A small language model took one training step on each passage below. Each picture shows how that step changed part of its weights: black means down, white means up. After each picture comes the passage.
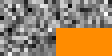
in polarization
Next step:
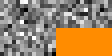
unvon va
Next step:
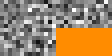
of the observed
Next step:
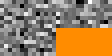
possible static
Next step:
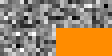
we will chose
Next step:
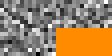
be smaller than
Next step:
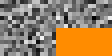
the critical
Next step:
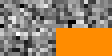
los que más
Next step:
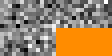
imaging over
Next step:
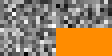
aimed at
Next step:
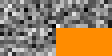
produits à
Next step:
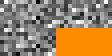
of finding
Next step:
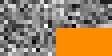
possessing a
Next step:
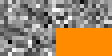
directed graph
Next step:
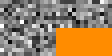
particular solution
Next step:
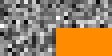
a rule
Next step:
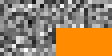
em novas
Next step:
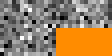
mets dans
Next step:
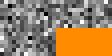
power spectrum
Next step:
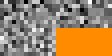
in shale
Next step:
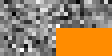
equal distribution
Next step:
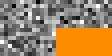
also, in the
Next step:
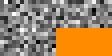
$i$ in
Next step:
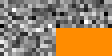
to various
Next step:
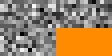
conditions within
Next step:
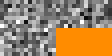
pâle sur
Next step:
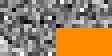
be subject
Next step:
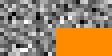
will not agree
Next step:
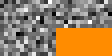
with respect to
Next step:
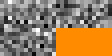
de infección
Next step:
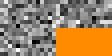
only thing
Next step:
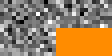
or template
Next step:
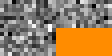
fitting an
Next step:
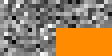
this stable
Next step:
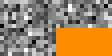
turli xil
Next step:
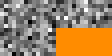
Em um
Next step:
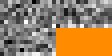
not help
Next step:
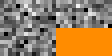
determining the
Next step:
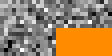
with partial
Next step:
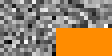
field lines at
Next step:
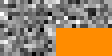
two other functions
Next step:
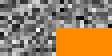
the dashed
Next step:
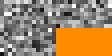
or scalar
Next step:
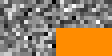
im Raum
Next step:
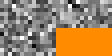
longer time
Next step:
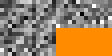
de eventos
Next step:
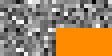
The distribution is
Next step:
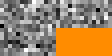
first sharp
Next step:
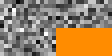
the accretion
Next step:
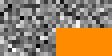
do curso,
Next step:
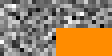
по повод
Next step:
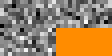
many different
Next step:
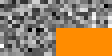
the derived
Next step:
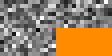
in Fig.
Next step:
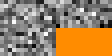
access and
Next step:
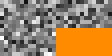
the possible
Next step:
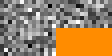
represented by the
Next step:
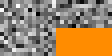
there is the
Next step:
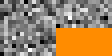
like to
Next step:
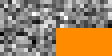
tem sido
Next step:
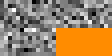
increasing number
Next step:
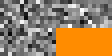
razão de
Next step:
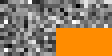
same. The parameters
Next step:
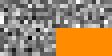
angles, an
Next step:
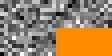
to the cross
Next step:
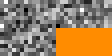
the canyon
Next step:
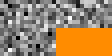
number changes
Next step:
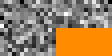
a good
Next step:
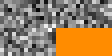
gestões do
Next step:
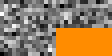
because they
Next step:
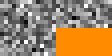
is fine.
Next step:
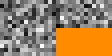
año o
